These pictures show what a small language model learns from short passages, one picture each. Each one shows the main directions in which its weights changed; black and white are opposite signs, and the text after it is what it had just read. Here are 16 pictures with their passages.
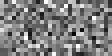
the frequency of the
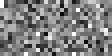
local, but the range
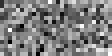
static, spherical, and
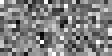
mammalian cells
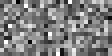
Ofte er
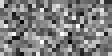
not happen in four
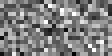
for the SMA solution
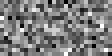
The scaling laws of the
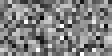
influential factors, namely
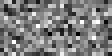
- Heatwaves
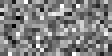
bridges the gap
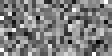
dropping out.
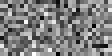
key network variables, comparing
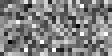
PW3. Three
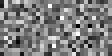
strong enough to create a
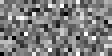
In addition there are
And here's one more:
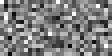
we present previous work and
